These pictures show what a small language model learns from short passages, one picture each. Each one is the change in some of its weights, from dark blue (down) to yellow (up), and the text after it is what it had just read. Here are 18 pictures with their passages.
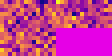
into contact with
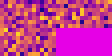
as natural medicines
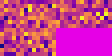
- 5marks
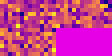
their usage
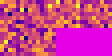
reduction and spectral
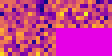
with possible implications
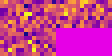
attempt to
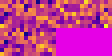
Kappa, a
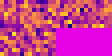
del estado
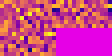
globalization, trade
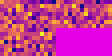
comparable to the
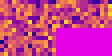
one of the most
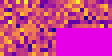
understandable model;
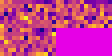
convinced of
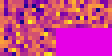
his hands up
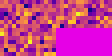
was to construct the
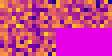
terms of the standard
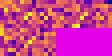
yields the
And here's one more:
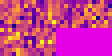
of Squares
